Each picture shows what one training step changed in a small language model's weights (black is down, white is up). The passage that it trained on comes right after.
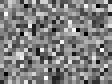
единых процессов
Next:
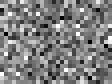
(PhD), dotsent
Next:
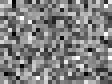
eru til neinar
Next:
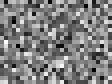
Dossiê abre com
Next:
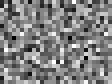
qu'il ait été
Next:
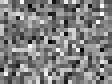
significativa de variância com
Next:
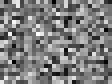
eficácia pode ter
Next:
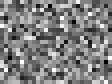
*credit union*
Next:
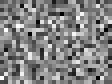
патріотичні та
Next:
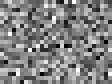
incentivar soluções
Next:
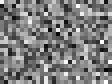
bidang ini adalah
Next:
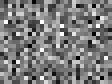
وأما ما ورد
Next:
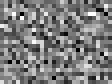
belemmerd zal
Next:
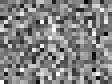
оптимал дискрет
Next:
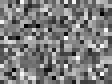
oylardan so'ng
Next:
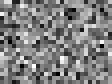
Metode Penelitian
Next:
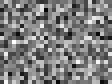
bestaat tussen
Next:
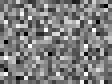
забезпечує цілісність
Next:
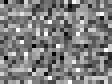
nas forças locais,
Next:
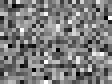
por no haber sido
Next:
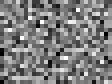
जा सकती
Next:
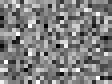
по информационным технологиям
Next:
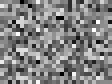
\xi \alpha
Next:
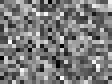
or a History of the
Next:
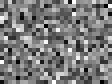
complete analyzes
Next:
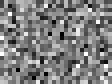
au renforcement de
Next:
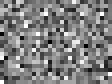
conservação**, p.
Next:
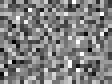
referida por los participantes,
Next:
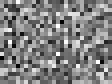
quantidade de ações
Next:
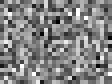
ta'lim jarayonida talabalar
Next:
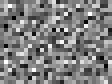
спорт аналитик
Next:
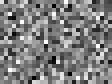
emas. Mezenterial
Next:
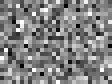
projetava para os
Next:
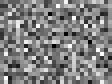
lor. Instructorii
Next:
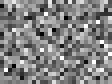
EM PACIENTES
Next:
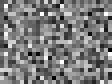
bu xodimning ishga
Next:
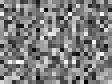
der Zuweisung von
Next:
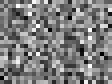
tengo que hacer
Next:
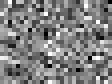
utilización de la capacidad
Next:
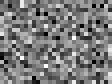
Texnologik gazlar
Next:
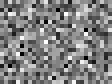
ko‘rinadi. “
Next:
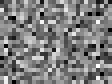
fractions and related
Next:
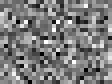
Entwurf und
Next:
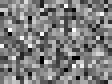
la Recherche :
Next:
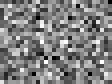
астмой очень
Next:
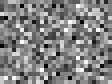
исследования, заменены все
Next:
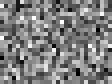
reparte bastante
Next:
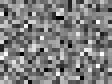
\Delta u -
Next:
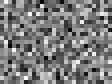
ven con él en
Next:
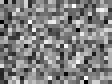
de Saúde - -
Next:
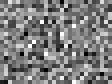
rivojlanishning o'ziga
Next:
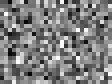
at different levels
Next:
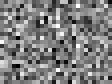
проблемами в данном времени
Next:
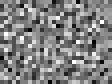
различных народов,
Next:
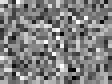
Soberania Permanente
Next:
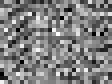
Barreto¹ Oscar
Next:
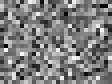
– Uopće ne
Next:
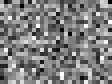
au trône, en
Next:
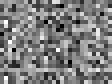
jadi konkrit.
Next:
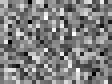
ming oila,
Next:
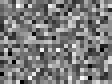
in het leerplan der
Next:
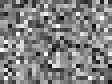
також недостатнім
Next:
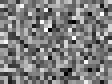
biz yashayotgan
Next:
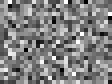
bo’linishib, bir
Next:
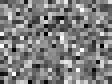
- Pavlyshyn,
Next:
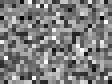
e FDA foram utilizados
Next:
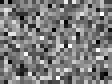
exportations du bloc
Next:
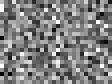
кабину машиниста
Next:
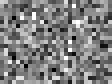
rusa cuando te
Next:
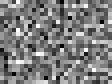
- Abwasser -
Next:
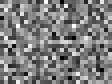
o'z ustida
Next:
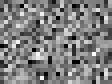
связь между системами,
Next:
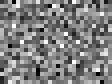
essencial, conforme
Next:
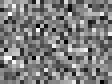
den Schwerpunkt
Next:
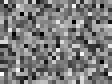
gehört zu den
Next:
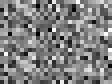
Tinggi Guru
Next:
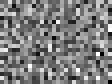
erishishga qaratilgan
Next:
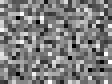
memberikan layanan
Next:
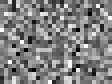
vez más las Universidades,
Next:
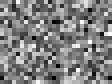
valer, respeitando
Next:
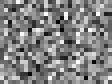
responsabilidade civil e
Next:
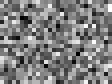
o rațiune de a
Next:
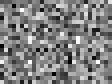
sitio ácido de
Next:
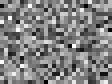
par ajout des variables
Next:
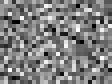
позволяет чётко
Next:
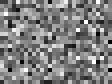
a necessidade de acessar
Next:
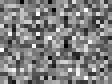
bilan aloqasi alohida
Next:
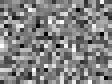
в том числе за
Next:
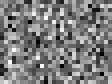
in our republic,
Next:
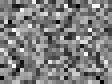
de matemáticas, el
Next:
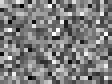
interessadas da intenção
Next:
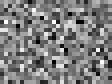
rischi teorici (con
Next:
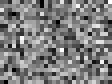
l'optique de classer
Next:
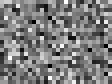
und Werten gerungen
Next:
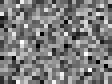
Além disso, a
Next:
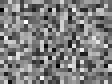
qarshi norozilik
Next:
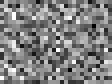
eʼtibor bilan
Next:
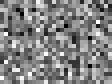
data yang terkumpul
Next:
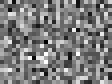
ayrim shaxslar yoki
